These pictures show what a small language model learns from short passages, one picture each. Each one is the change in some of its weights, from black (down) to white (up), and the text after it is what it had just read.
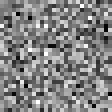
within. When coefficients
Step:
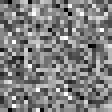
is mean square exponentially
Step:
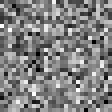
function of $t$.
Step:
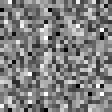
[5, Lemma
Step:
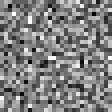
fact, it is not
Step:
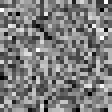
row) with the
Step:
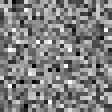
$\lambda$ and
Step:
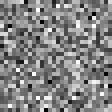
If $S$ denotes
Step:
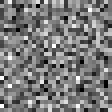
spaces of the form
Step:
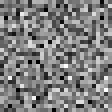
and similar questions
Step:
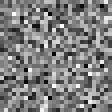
time-index for
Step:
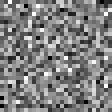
inhomogeneous notation}
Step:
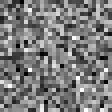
is induced by the basis
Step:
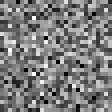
infinitely divisible distributions
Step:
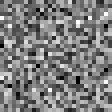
the absolutely continuous in
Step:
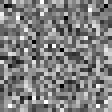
linear space, study the
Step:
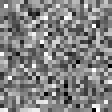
methods}, International
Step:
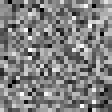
germs near
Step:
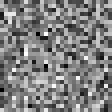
a random graph model
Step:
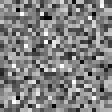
with fuzzy
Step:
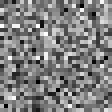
illustration of a
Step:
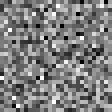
for the Critical
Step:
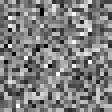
squares have
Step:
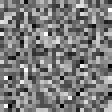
may construct further natural
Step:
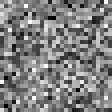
of convergence speed.
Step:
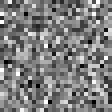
case, we consider the
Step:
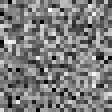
away from \(
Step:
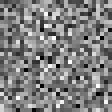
data algorithmically?
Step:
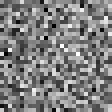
production possibility set
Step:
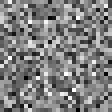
and technical. We
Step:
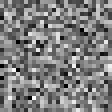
the proof of Theorem
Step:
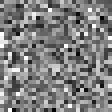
I would like to
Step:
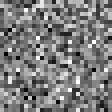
some measurable maps
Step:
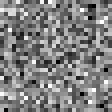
of the method bas been
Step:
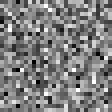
sheaf of $(E,
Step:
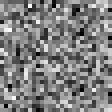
can be extended to a
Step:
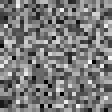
the probability that the set
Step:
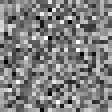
\wedge \cdots{}
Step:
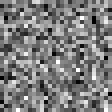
uses the following inequality
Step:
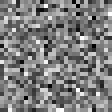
show the numerically
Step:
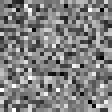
set is. Hence the
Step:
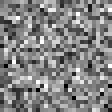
Department of
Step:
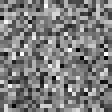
The behavior of this
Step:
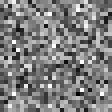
for $EA$
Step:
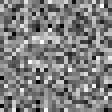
Turing's proof for
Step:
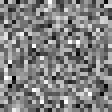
1 & GTX
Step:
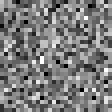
over all nonnegative integers
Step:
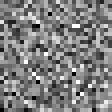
second order accurate and
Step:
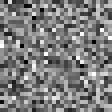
we assume here that,
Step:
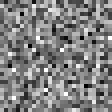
comparison it has been
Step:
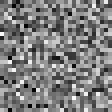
well as the exponents
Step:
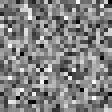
(where $p$
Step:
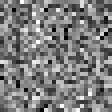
possibilities are
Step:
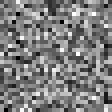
all finitary series
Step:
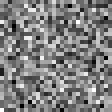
in an elliptic
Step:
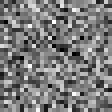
is weakly lower
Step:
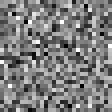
linearity (in the
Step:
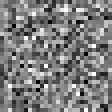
some kind of
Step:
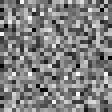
set appointment times
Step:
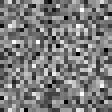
most one selected
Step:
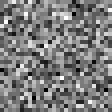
and $\ww =
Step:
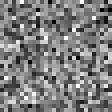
5, Pages
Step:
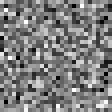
hyperplanes at
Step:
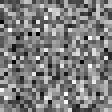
family of curves defined by
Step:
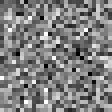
thanks Agata
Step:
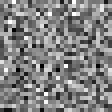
$\phi$ defined by
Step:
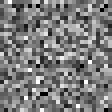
bundles of different
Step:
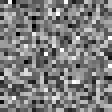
we define next the
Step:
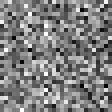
experiments. The paper
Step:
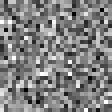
$x \not
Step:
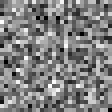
\to E$
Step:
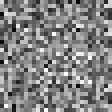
2 airports
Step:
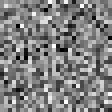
$$ This forces
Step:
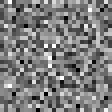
space of dimension $\ge
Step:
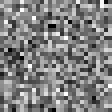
is clear that pure
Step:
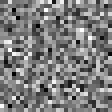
\item Define
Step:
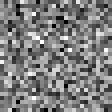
or similar methods to
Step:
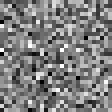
density and the corresponding distribution
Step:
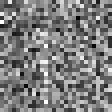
hand, we are
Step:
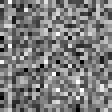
of prime divisors of
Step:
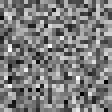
the group of linear
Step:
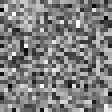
we generate an intersection
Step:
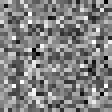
out. However, such
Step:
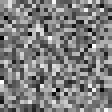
variables led to an
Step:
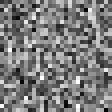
finite index subgroup of the
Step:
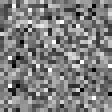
shows that if $\e
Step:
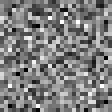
in many physical and
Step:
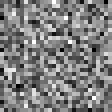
a classical modeling approach
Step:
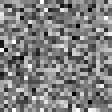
is a normal,
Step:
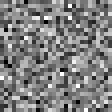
$i \approx
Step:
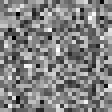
in exposure between
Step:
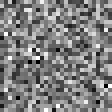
infinity of
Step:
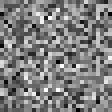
the following intermediate solutions
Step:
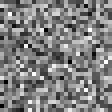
alternative et le
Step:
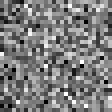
bound is valid for all
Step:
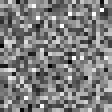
the Fundamental Theorem of
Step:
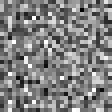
it is isomorphic to
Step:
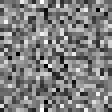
polynomials defining the
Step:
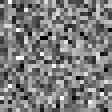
of different ratio of
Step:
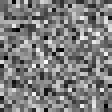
thinning each large
